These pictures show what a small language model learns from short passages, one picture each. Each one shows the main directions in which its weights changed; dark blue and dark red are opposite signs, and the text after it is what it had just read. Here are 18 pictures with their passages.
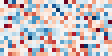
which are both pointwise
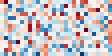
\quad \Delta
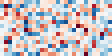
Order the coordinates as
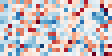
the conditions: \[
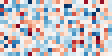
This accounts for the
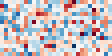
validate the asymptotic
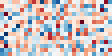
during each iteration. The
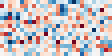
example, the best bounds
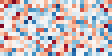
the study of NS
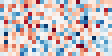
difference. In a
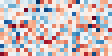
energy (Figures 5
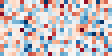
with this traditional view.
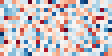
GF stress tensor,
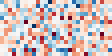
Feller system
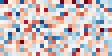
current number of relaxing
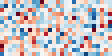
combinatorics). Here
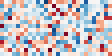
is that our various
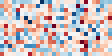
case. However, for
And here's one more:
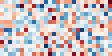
to solve an optimization problem
